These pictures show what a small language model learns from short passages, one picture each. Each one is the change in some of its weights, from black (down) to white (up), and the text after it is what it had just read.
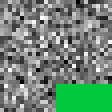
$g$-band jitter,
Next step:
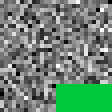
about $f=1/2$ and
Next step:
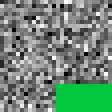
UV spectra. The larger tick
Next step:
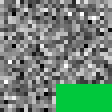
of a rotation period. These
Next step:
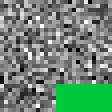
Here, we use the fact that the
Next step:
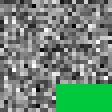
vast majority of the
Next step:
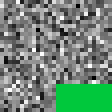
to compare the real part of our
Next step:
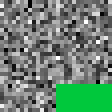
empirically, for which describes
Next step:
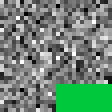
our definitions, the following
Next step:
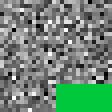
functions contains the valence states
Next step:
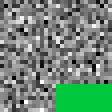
then traversed to produce a
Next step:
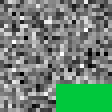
Breakdown of the
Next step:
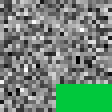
sample of pulsars previously
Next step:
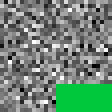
let all BSs that are within
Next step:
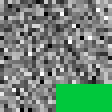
population of our mock
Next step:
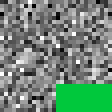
are kept fixed at the value
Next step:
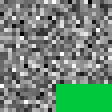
For the remainder of the systems
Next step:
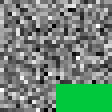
the short-burst
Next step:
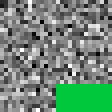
energy and owing to the equal
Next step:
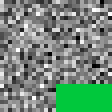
and in the appendices.
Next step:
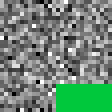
one may perform averaging across
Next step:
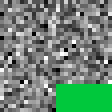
production in heavy-ion
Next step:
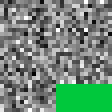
ensuring a strict separation
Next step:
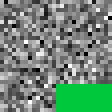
correlations and geometric
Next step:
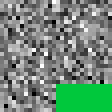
and size of vortex is
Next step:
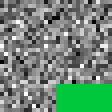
The intention is to move from
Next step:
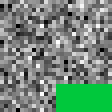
We used a paired sign test
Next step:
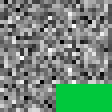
hyperkagome lattice
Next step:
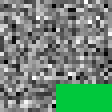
\eqx Hence we will get
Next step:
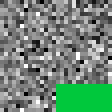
the class III YSOs
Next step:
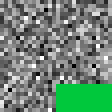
in an inconsistent state. This
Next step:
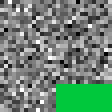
similarity (upper right
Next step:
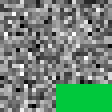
is also presented for the sake
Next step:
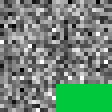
along the radial distance in Fig.
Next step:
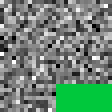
\begin{itemize} \item The
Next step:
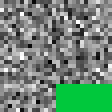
must be less than or equal to
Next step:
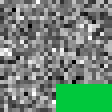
various sections of the output lines
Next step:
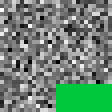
in Serra La Nave
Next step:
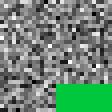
f\right) \right) $?
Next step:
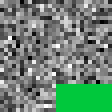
$s$ and $t$ and a
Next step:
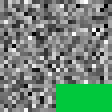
derive each step’s
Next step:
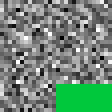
known technical noise. The
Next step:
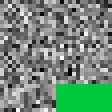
y error index=10, col
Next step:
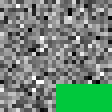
of hierarchical Hamiltonian
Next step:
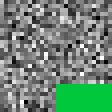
experiment.} While a
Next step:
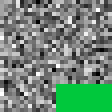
the acceptance rate $A$
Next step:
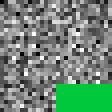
can be made exactly equal
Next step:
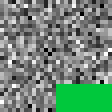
this question has not been posed
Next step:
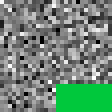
an example in which an original quantum
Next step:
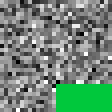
$I(\Phi)$ as \beq
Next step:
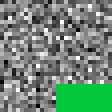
study of the many-particle distribution function
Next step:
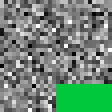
oscillator since parameters $\omega$
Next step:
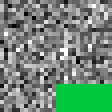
integrate only over the spurious
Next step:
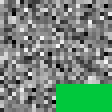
of $w(t)$ an
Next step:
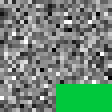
AC electric field, where the
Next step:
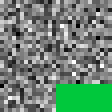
can be used also in other cases when the
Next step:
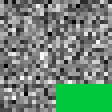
briefly. The introduction of
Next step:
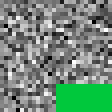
nuclear fuel particles and comparable
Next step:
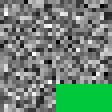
Discussions} We can
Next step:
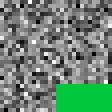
matrix with $({\hat P}_{\rm
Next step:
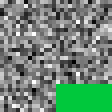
The assumed range of values for
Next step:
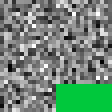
S-matrix in two spacetime
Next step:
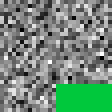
steady-state entropy
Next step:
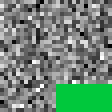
sine and cosine mixers
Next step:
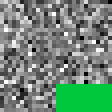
\small, colback =
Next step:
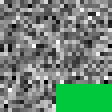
energy distributions (SEDs)
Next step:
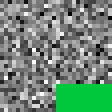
of \eqref{eq:int} is
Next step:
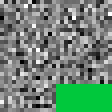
RVs and applying both the
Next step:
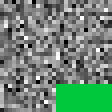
For instance, integrating the
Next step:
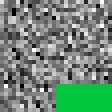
of stable higher-order
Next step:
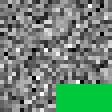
total weight is at least
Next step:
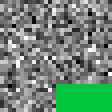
not fall below $L_{\rm
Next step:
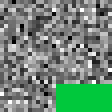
of the SiO$_2$ is
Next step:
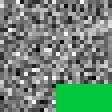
to LSPhs along the minor
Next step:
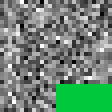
testing and evaluation framework
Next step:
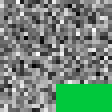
to understand the nature of
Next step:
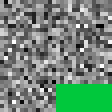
part of one of these vielbeins
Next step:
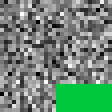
channel transmittance is
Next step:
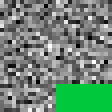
we proposed that instead of three
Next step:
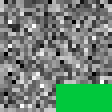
counterparts. The work
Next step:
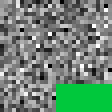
the turbulent cells
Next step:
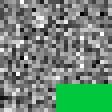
acceptor lineshapes
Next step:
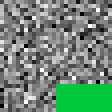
type IV burst is the
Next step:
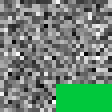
as negative examples.
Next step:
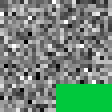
in Fig. 3(c). The corresponding
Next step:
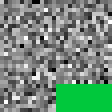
from a physics background typically have
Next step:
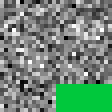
with some features discussed in-text
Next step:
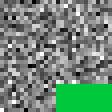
values, we estimate a dynamical time
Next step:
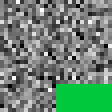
length $L$. Let
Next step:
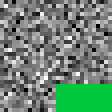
images being correctly
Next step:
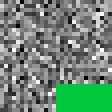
no conductance maximum was observed.
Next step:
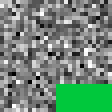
submatrix including elements of the
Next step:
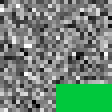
under less stringent constraints on
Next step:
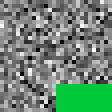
the small claims court
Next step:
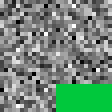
we note below, the general
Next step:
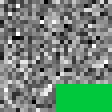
time, the polynomiality conditions
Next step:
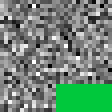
lower patch precision than
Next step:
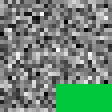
strong forward scattering by random
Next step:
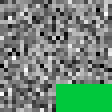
study ranges are summarized in
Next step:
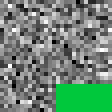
$q$ and presented in the
